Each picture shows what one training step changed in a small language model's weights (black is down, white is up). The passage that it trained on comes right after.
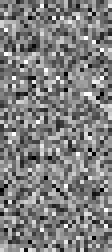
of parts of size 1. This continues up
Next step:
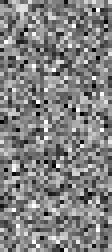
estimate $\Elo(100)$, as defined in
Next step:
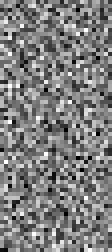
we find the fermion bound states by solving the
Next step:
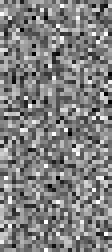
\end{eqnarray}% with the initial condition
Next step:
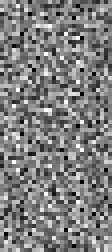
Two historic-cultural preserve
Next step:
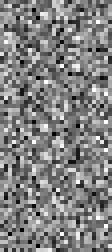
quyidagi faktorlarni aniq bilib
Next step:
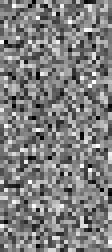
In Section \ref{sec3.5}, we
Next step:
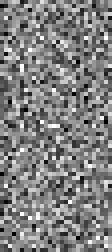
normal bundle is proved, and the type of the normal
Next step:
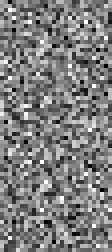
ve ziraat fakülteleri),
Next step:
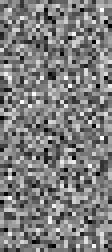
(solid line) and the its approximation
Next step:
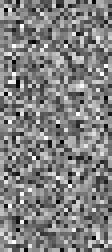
organik modda hosil bo'ladi va
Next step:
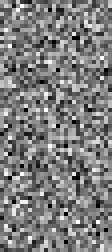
Let us take an arbitrary $a\in
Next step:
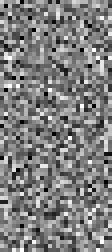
describe the functional links between components (see Eq.
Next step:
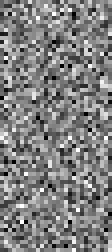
in the two geometries (Euclidean and
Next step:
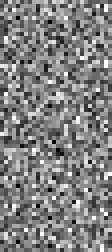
to realize that this corresponds to say that the value
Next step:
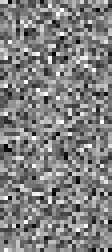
Немає даних 16 Л.
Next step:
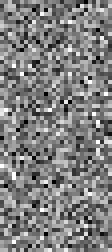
\\ & - \sum_\alpha E_\alpha
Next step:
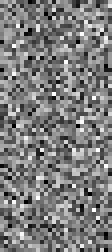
a fundamental prediction of Big Bang cosmology,
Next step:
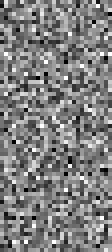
If $E$ is not an open set (for
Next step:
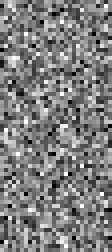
X_s \] which is singular over a point
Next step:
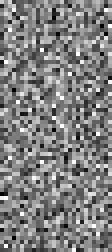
we have to make sure that $\th_1
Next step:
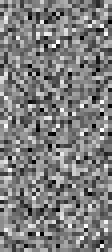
the $k=0$ point corresponds to pure
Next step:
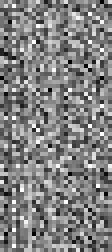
FERREIRA, Norma
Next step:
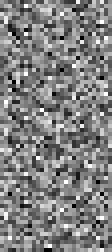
sənayedə istifadə
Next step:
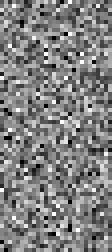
partial results; answers to Questions
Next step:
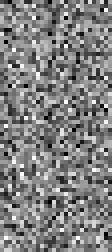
agenti più prossimi ne
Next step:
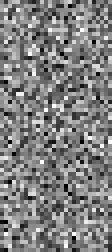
architecture based on the recurrent
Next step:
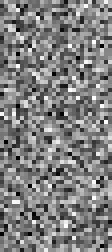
[21]. Це був час
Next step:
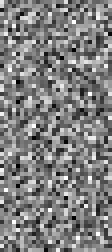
со средой. «Виной»
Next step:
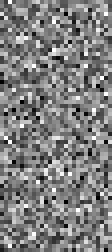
provided JavaScript script using a
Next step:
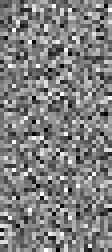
$E$ is a bounded open or closed subset of
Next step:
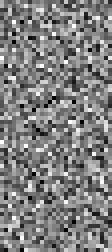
the diverse requirements of grantors, the
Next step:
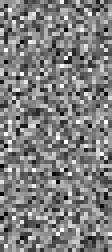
от одной программы к другой.
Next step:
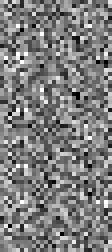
a very complex model with a considerably high training
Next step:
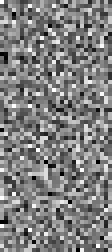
method of variation of constants, we obtain an approximate solution
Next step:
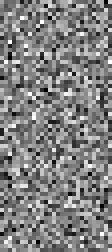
degraded tracking performance. A standard approach for
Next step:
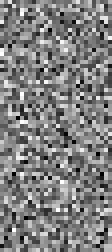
When $T$ is weakly mixing the
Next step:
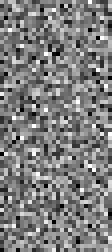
in Assumption~\ref{as.2}). The
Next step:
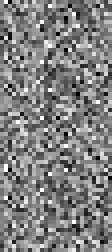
compare the overall performance of the two different ansatz.
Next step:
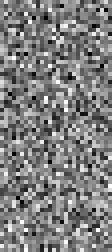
\end{equation*} This proves Lemma
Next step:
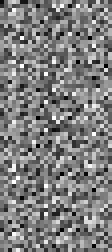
अध्ययन करके
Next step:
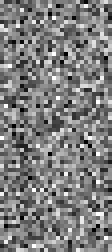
Section \ref{sec:bit-test}
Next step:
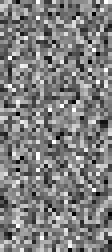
biological dataset (CAMEL Biology
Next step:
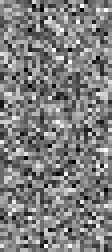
to thank Professor Mu-Tao Wang
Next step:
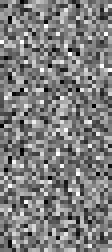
the distribution function is needed to proceed in evaluating
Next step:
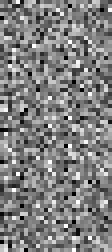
OCP-A policy can significantly reduce charging
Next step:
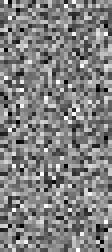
different parts of ReaxKit. ##
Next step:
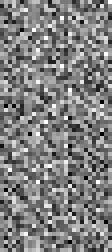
AND PSYCHOLOGICAL
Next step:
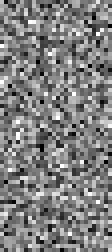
The corresponding Euclidean on-shell action
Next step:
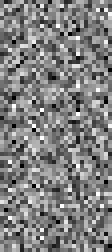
cívico, forte apoio para
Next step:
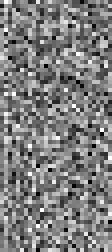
QUBO form: \begin{align}
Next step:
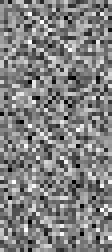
descripteurs des populations à la suite des
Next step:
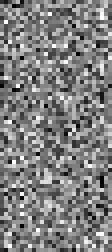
patterns to the ones observed by the light
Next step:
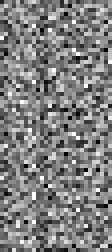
контрагентів, які не
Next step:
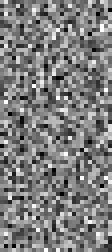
from: (a)$-$(c) experimental
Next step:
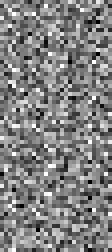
et la Syrie. Dans les
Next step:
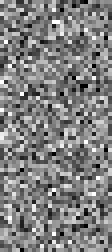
optimizer with gradient clipping and the default
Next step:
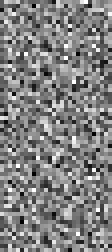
aligns with theories of embodied
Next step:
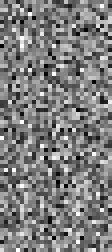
faults. \end{tcolorbox}
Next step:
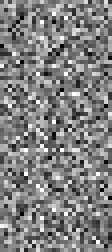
Com presença ativa da população
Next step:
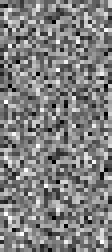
of the entries are zero. In the absence of
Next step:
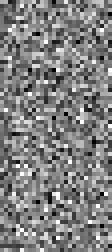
Jacobian $J(H) =
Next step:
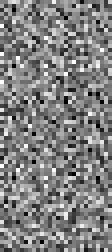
posibilitatea efectuării
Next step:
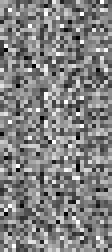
Quyida ilmiy-pedagogik
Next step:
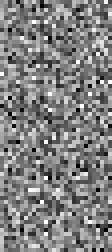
esa biroz mushkul
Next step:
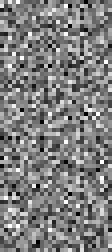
of linear processes with long-range dependence (see Section
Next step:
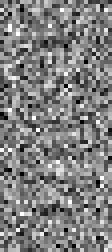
so-called ``Fermat'' motives
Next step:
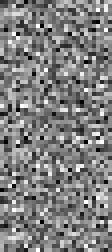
Метод або методологія дослідження. В
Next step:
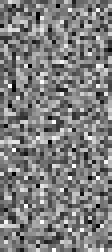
The second part of [Su, Conjecture
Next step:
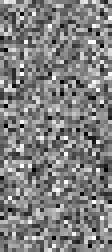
pressure \cite{15_Bonner}. The
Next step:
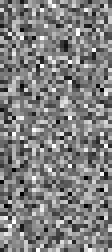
this property is not true, in general, for non
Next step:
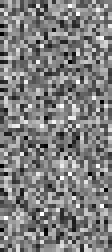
So, the number of all states with one
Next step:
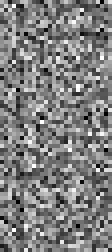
etish, jamoatchiliklarni
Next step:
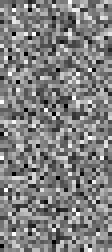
to be complemented. Using an extension of
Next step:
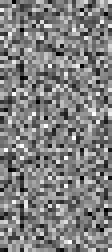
precisely, the sequence of historical $\varepsilon $
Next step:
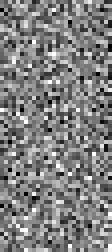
\ref{CSTSect}). Indeed, as
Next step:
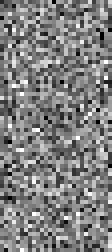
and challenges. *International Journal of
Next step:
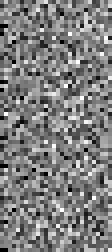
by already proven (4.1) we will
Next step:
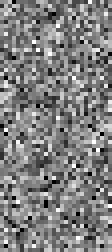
frequency $\omega_p$. Replacing
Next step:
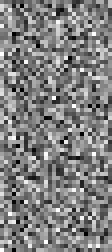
ma'lumotlarni qabul qilish
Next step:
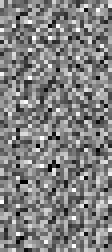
среды: русский язык
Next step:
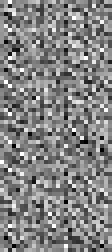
TUSHUNCHASI VA
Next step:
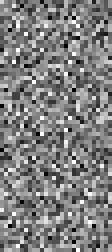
Tamar's accession were the most likely
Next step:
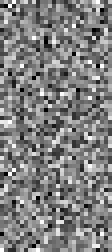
$\X^{(n)}(0)$ obtained during the
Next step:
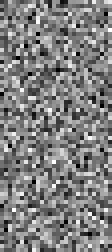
of $\widehat{\tau}$. For type II error
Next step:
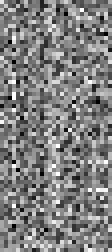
o'z vaqtini bekorchi
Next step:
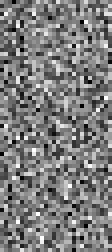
in the flavor representation and is expanded
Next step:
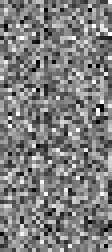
the line renders it unobservable in
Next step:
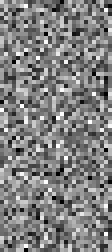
ikame edecek. Gelmesi de
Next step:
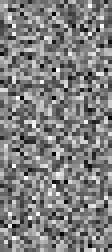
for National Student Survey: Actionable
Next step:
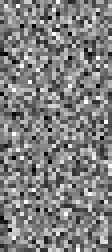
of multithreading, which was implemented due
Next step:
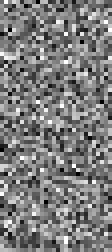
total flight time. This refined solution makes a
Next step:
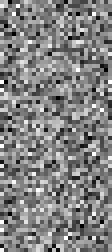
andere Photooxidantien sind
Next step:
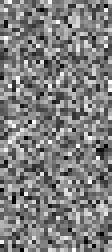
lies in understanding the pre-flare activity
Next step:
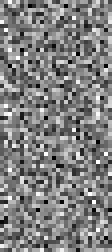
this paper, we assume that {\em the output variable
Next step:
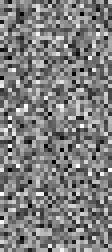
acompanhar essas transformações é
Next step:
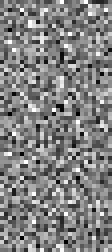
con autoridades sanitarias y de
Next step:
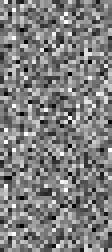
can now easily be estimated from the sequences shown in
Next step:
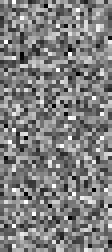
modules. The steps include (a) raster
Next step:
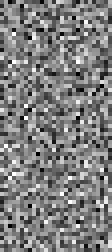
de la especie hasta la etapa
